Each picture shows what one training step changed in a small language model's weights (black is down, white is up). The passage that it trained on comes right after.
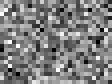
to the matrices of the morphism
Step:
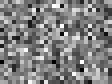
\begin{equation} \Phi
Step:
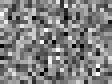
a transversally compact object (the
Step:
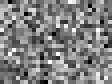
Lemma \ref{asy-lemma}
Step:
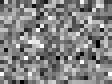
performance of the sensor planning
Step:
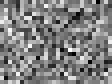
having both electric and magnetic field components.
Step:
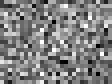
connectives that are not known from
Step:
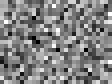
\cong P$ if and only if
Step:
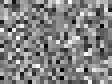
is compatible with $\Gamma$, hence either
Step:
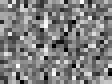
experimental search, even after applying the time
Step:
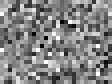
the model under the following conditions.
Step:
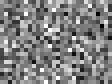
assume, henceforth, that the
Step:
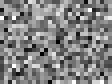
the fact that there are many
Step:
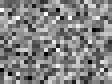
24,$ etc.) or there are two
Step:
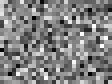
1 for AME states. The
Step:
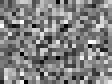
detail. Section IX summarizes the
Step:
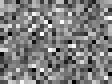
Many authors have been working on
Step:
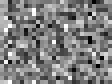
for multi-agent systems with
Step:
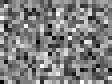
a cost-constrained cap; an
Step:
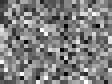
$I$th face. For any
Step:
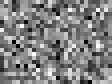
is the Babenko equation for
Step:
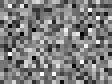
case, where both the mean
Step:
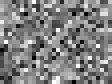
empty word. $W_A$
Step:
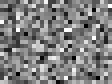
\eqref{lm} compared with the
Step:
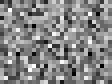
of ODEs ($\mathscr{C}$).
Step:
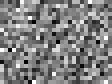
magnetism stimulates the
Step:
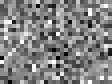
in \cauchybis. After
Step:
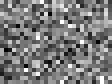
range verification. In this case,
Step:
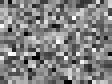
predictions for the nature of the cool and
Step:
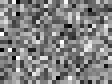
other CMS institutes for their
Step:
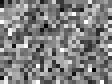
Cyclomatic complexity indicates decreased
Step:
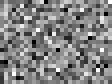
that the effects we found occur because the
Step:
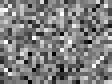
has, in addition to the features already
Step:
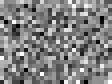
is not defined. Example: $F
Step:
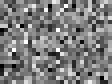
central simple $B _{i}$-algebra
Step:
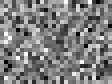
both to anticipate the need
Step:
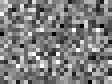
the form $$ \mathbf{X}
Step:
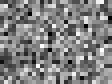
In Fig.~2(a), there
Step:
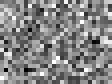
gauge field $A_M$ should
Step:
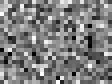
the ratio of the $r$-component
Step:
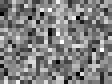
weakly below $Q$ (in the
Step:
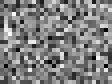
to ensure peers are running in
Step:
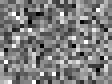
gives two non-equivalent configurations of
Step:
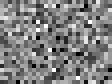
complex lemniscate function
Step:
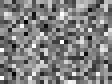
updated is also finite. Moreover,
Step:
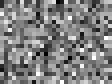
interface problem which is solved by a
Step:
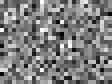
tensors we can now write the Einstein field
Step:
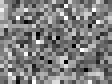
($M_7$ in table
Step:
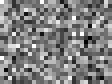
$C>0$, such that
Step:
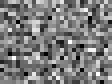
coproduct $1+1$. In
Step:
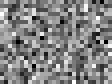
a martingale difference sequence with respect
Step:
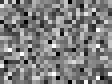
It should be noted that $\vartheta$
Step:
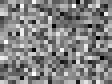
influences the order of convergence of the
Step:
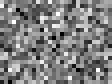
a tetrahedron into a
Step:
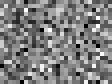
\special{pn 8}%
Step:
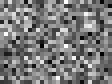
to cause a misalignment of
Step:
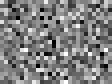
is sum of Sheath, MC
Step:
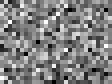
In the scenario of conventional two-quark
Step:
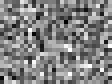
Markov state model development. Second,
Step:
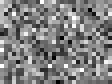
to $R^q$ and thus
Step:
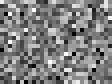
can develop automobile theft
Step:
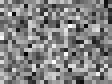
\end{equation} From Eqs.
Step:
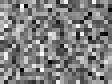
when the anisotropic scaling exponent is
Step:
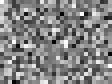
$x\neq y$, is a
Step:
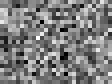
has to be contained in $(\mf
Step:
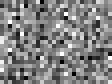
this paper could be used to investigate which
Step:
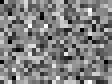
for the $\beta$-expansions
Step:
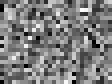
degraded the engine's
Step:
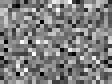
to be introduced. Let $l$,
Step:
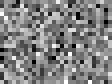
combinations of these weakly convergent sequences
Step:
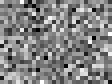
\otimes \exd z -x
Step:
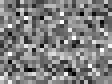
z<q_c$, one can
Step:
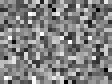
the particles just sufficiently to prevent extended
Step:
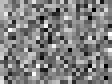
from \eqref{solm00}
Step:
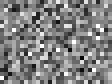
similar systematic biases with redshift, these
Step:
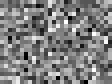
general trend consistent with the previous studies,
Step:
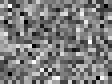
concentration: it may be true that any
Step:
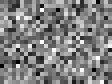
with high-Z elements:
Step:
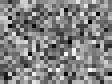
ending on a fivebrane creates
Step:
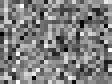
years of efforts and focus on
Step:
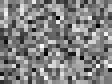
from these. We refer to
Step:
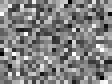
the von Neumann entropy. Consider the
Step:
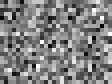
\in B\times B:
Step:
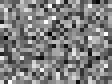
to treat the case of a point in
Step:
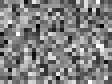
data. This method can be applied to
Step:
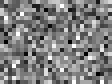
are evolutionally distinct populations from usual
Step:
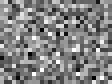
The pion-induced $\omega$
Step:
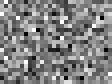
{\it smoothly polarized
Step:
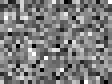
we presented a simple experiment that involves relevant
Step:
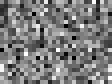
of San Francisco,
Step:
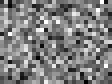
By representing each subset with its intersection
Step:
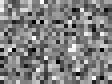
conjugates by $\iota$
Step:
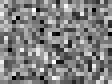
a disc \vskip2mm \n
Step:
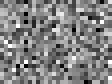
written respectively in \cite{Z}
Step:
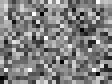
of $H_M$ on
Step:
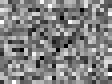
and M. Laurent.
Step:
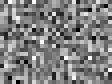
seeking maximizers of
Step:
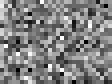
$\mathcal{A}$ in
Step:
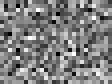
computational expense. The situation presents
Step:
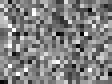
for all disjoint $x$ and
